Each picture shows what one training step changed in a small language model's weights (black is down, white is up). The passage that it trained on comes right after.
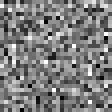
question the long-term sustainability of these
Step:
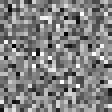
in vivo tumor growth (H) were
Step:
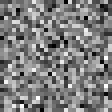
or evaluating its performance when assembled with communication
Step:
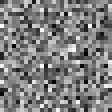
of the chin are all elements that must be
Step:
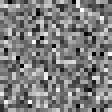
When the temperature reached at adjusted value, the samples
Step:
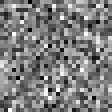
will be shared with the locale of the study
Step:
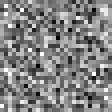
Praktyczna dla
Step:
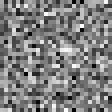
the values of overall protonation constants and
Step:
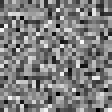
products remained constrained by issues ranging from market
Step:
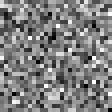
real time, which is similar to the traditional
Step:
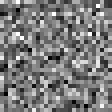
2023). SEC "shape human thought,
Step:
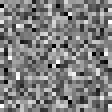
The bottom row shows the correlation between T and S
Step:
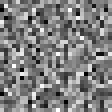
kayo ka kontento sa
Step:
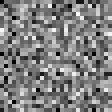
Chinese claim over the Scarborough
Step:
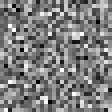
values at the boundary of the convergence region near
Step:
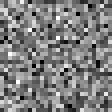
(equivalent of Higher Secondary
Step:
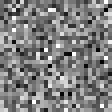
characteristics that lead to the choice of a material for
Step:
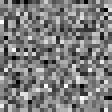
method for diagnosis of enteric fever. The
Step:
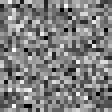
arise from the formation of air-fuel
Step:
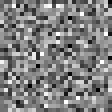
bilirubin levels in liver disease:
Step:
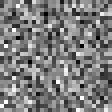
the aim of developing a more attractive and efficient
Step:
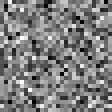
about using WhatsApp in Math classes.
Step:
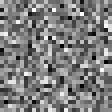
early leaving by those aged 18 to 24 to
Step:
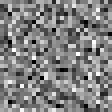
involved in the design and production process within an
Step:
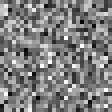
out outside the shores of the country.
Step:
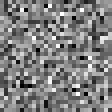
her, revealing vestiges of the
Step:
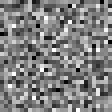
choose to simulate at a uniform distribution of points
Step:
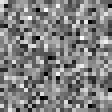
Oluwasanni library.
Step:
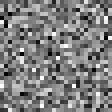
aim of the work was to evaluate the
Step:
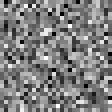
human health. The world health organization reports that,
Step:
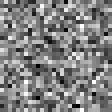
public health and regulatory pharmacy practice. Within
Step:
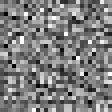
Figure 2) and lowest for time to death in
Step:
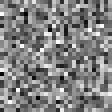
neem tree *Azadirachta
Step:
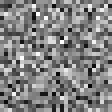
Schoffelen, J.-M.,
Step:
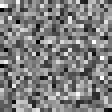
window levels have been successfully demonstrated in an animal
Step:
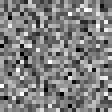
and tunings, of which the source code
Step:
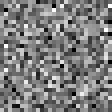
protein sequence homology cluster. They share
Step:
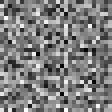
in rule base classification. Lastly, the
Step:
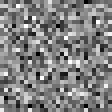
With the rising role of globalization, assessing
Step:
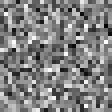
TMAO enhances atherosclerosis
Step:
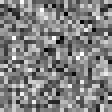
that will capture their interests. This study was designed
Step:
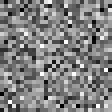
resulting from their coloration. It is considered that
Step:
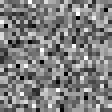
students slightly read more books. About
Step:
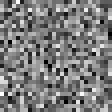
of team-based project work, completing a
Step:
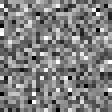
It shows the data of 7 major countries. From
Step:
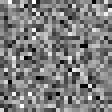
amount gradually decreases. The addition of 30%
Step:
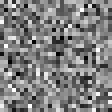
published in the next issue, Vol. 6
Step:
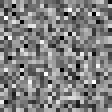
modulators in angiogenesis. In
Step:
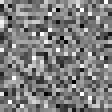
(c) regulated accuracies for
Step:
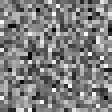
levels could be regarded as markers of advanced
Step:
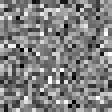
syndrome, xanthines, diuretic
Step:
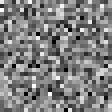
were made - i. Team-teaching
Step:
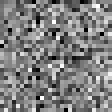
For instance, there have been productive processes going
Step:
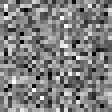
Department of Research and Development, Eurofins
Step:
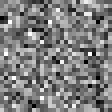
in agricultural enterprises remains largely traditional and includes tractor
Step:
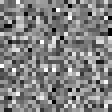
methods are combined, a validated mixed uncertainty model can
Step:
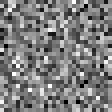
Carletti ^{1,*} and
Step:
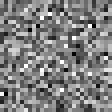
in hydrocarbon spill recovery for their high
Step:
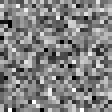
their amyloid binding properties
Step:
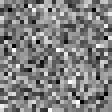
1000 ml were categorized as standard PH.
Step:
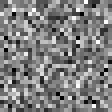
multivariate models is made using the
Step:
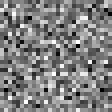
partially supportive. Several commentators
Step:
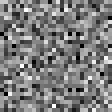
Differences VAMPIRE Variational Algorithm
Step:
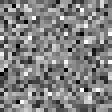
knowledge exchange, promoting community planning, take advantage of
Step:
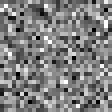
significantly contaminated with nitrate, that their
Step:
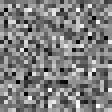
technique of miswak. A description of the
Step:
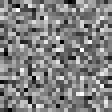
The study included 100 consecutive patients who were
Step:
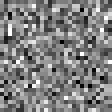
and possible clinical side effects of medications from the
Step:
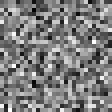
International Academy of Design (IAD)
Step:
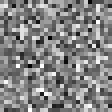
slaughterhouse, meat
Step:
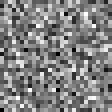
toward the empirical validation or dismissal of
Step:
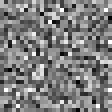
and the interaction of variables. This part of the
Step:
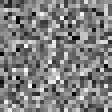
values close to or smaller than unity; that
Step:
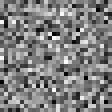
study was obtained from Institutional Ethical Review
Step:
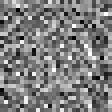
a strong correlation between the performance of the system and
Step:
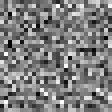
of its distributed sites.¹ We are
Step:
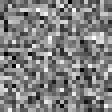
deliverable describes the four different trial sites participating in
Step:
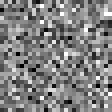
or 100 µL of conidium
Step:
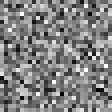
are left for nature to manage. IV.
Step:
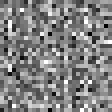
**CCUS and CO₂-neutral
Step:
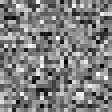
the potential for small business owners to sustain operations
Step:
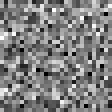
was already noted before the pandemic, but the recent
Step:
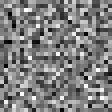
Step 1: Relationship building Effective
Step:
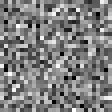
a specific case study, can be useful for
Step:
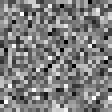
development of individual programming that is appropriate, free
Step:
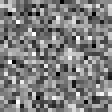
and Monte Carlo should yield similar results,
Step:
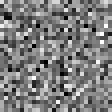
1 to the r th generation. Proposition
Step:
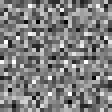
programme."* With regard to these programmes,
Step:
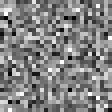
are very similar to their western counterparts
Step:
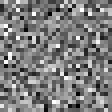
*E. coli* corroborates
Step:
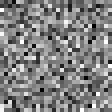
resultant bits are 2 for QPSK
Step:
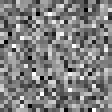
a result, some differences are observed between these two
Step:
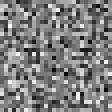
by traditional healers for daily healthcare needs.
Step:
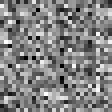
done. Hemoperitoneum was present
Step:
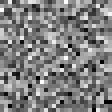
tetraazamacrocycles :
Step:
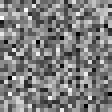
2005. Medicinal and Aromatic
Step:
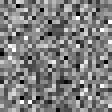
➤ What are the Benefits of
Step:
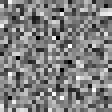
sample size for Weibull's distribution function may
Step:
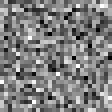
co-exposure through respiration.
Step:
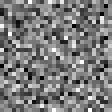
so that the tool axis is skew
